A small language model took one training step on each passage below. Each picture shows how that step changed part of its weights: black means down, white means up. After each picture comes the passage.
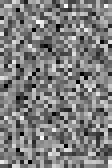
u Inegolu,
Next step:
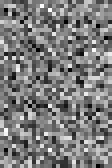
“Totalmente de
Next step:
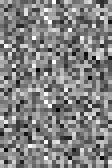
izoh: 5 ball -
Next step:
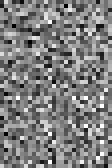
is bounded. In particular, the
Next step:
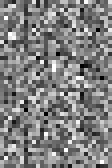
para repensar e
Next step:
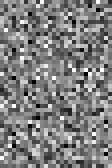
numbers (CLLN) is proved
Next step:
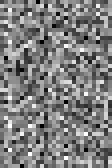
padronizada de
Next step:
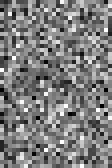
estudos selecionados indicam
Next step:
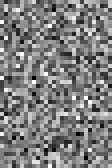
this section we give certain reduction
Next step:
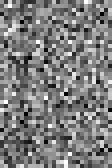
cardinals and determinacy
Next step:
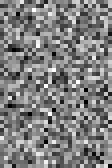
a general risk constraint
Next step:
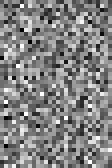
sense with all morphisms invertible
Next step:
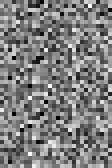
aperiodic is on its
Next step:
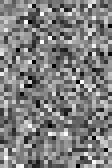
HK, Shin SM,
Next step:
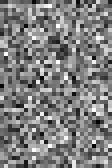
mismas oportunidades en
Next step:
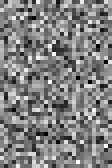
equations, among others.
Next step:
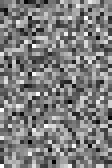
the solution to a related problem or
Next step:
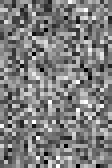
barcha 27 navni
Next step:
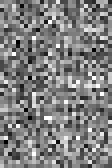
in these sets by $P_{\ell
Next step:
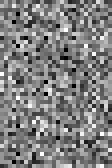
\end{align} Therefore, by
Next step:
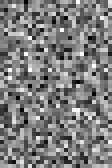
pela questão ambiental
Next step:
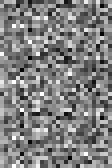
that a family of meromorphic functions
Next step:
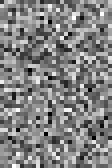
is noise free. The input
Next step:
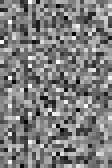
urbanização em direção
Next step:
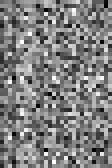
qoidalarini ishlab
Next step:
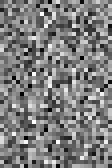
presents a method of calculating
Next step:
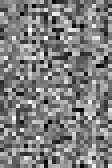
prejudicam os processos
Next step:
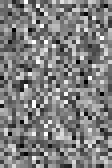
asoslangan. Notiq
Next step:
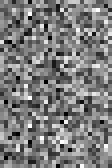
oshadi, modda
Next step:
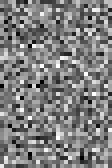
the definitions that $\overline
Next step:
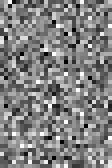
point. But we can often
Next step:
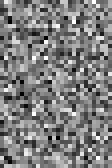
and the continuous mapping theorem.
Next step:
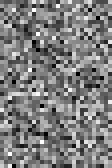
$$ A direct calculation completes
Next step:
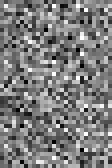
targ‘ib etgan
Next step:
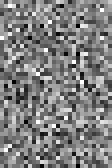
plus répondre aux
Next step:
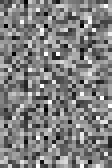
de um país de origem
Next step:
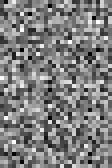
of Dyck and square
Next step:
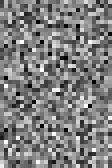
рта, а также
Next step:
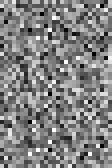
if a pair of conjugate
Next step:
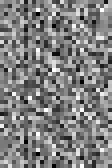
de controle op de
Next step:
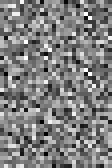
function. For every $r\in
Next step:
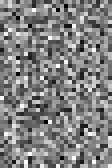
their matrix representation with respect to the standard
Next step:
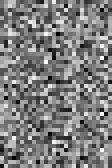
resonance varieties
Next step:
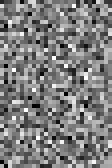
deficiência da ação da
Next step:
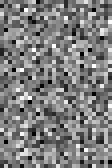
резултати от
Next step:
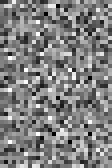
présente une classification
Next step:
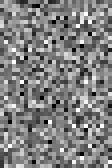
$a>0$ is the
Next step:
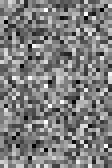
the conditions of strong linear
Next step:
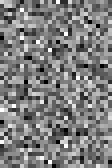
entrance to constancy interval
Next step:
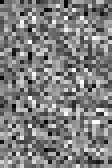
olamini, xarakter
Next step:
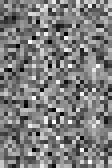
o‘rganish, har
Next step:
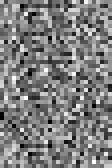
effect depends on the step size
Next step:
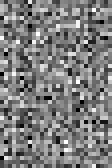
i w innych jego
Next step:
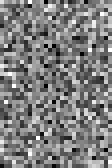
miłość dla
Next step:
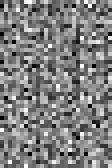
борозды без
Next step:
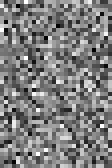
relation fix only the last diagonal
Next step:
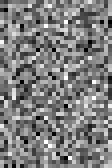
poquisima distancia.
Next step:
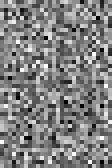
\end{equation} with
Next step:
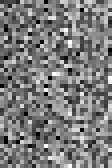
til va madaniyat
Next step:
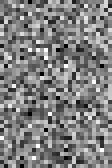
ausgesprochen. Es
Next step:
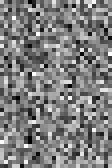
the MIP optimality gap
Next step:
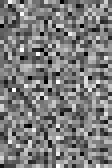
have served as a model for those
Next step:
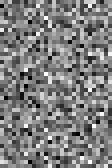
REMISI 60 PW
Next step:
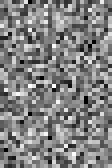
results of the preceding section to
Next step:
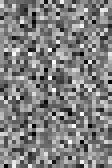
entre 1 y 3 letras
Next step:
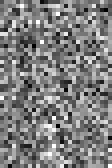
in een logische
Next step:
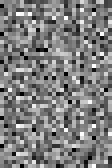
учитель исправляет
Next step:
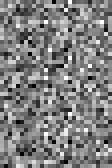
Wspomniane w
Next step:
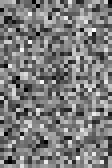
power oscillations,
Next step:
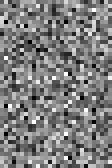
также населением
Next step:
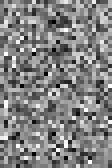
conceptos, e ideas, como
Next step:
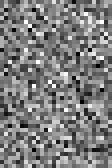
nashriyoti, 2020)
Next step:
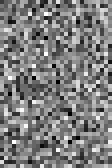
the noncollapsing condition.
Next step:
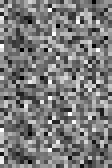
LLN and CLT]}
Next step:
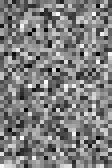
for several useful comments
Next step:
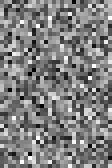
de investigador I- Categoría
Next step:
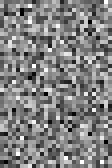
\end{equation*} Each
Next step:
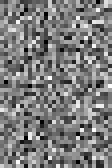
136 Candeleros de
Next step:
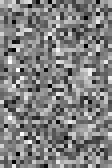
original setting developed by
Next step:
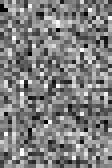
$\tr$ stand for the usual
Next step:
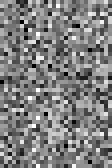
bijvoorbeeld in het
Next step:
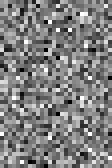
to main theorem $6$ one of
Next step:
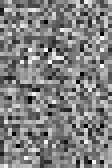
is an isomorphism whenever
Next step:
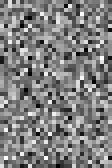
intervals are disjoint. Therefore,
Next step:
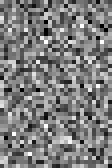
as it results from Eqs.
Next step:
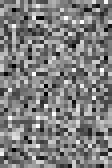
a theological-pastoral
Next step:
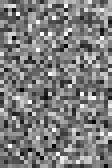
macronutrientes) y
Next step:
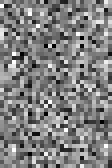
keng va asosiysi,
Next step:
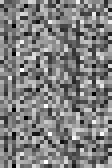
кожи в детском
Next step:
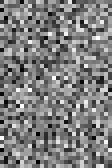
davlat amaldorlariga
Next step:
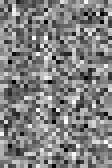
be the generator of this discrete
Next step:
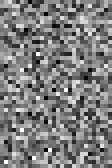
generating function of the sequence
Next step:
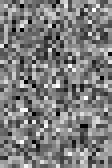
in case \eqref{t2}
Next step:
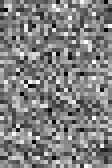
$N$-tuples of series
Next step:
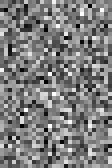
21 nafarida
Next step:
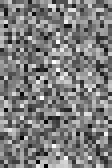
tanaman hias yang
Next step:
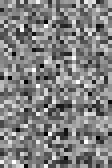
maximal number $n\in
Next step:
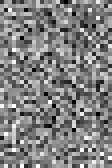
$k$, of the interpolant
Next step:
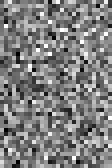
the implementation described, we choose
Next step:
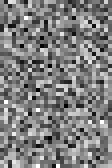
finitely curved orbit of
